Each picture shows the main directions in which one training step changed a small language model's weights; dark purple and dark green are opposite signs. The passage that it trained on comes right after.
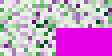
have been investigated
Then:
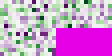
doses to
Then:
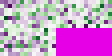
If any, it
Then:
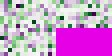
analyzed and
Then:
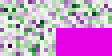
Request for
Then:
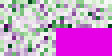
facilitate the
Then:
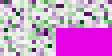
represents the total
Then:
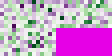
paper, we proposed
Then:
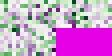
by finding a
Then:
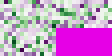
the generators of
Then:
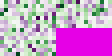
a chemical
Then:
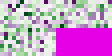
ester accumulation
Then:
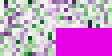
The court,
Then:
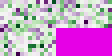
whether this holds as
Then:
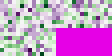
without correction for
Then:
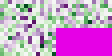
OFF, cells
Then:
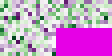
and, by the
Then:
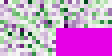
than an early
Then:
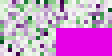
a sequence of linear
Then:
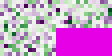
source, the
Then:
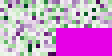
Science is a
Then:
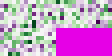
spent stage
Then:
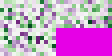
This technique of
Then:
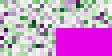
avoiding certain
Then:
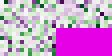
the examples of
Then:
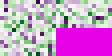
a positive right spectral
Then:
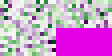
more detailed
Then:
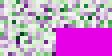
be identified from a
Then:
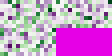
we have a map
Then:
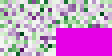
our paper with some
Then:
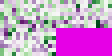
the sum of the
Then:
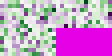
with very low
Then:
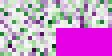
function. Figure
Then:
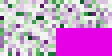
optimizing operative
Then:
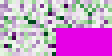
work, they test
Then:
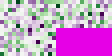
over intervals
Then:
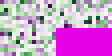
lane as
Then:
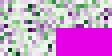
updates and
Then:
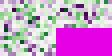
API are
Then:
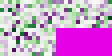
The authors would like
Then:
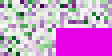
input voltage and
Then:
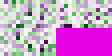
however, that much
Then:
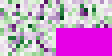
In this case,
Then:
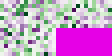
dependencies that must
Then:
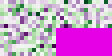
P R F1
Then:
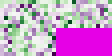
already be read from
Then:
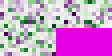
$ \mathbb
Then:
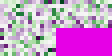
the proposition for
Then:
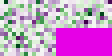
of poverty
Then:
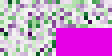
Stata version 13
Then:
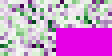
lemma. Applying
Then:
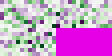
$m$ on
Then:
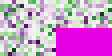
between them:
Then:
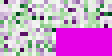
lighting conditions
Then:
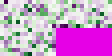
application directly influences
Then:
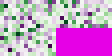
change, and
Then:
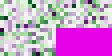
comics for
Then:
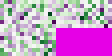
other types of
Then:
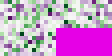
we have from
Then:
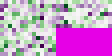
working for
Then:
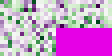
information asymptotic}
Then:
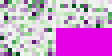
theory and complex
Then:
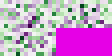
However, in this
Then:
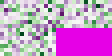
learners. According
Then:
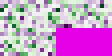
vera and
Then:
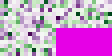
conditions. The
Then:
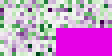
inequality in the last
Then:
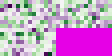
composition was
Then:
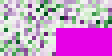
{\bf Lemma
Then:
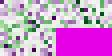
I} \sum
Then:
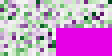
which has a different
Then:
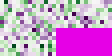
conditions with a view
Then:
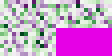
on n'en
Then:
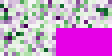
channel estimation
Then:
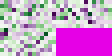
estimates it at
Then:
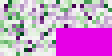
Summary –
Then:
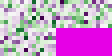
the LSA
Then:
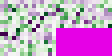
users can request
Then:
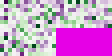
a dual basis for
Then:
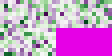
internship at
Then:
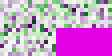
They suggest that
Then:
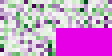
for alternative
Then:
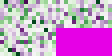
of Stokes
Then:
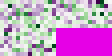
We suggest that
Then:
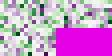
model to estimate a
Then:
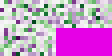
cause. -
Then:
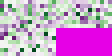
environment. It was
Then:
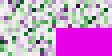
we did in
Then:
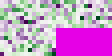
form $g$,
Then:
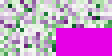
shaken by
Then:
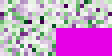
$q$ connected
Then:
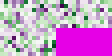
to the metric of
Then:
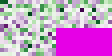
0 otherwise |
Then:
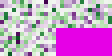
to deal with
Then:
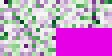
the following theorem.
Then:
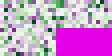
methods of \S
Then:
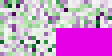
Key words:\
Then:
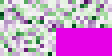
$v$ and
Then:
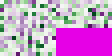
following operations on
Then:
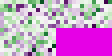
We show that for
